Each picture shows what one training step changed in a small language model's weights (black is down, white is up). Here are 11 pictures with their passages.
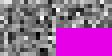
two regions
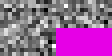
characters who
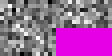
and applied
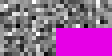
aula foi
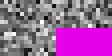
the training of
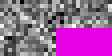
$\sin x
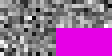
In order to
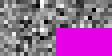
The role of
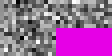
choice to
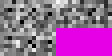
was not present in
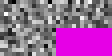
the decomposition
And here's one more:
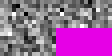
they basically
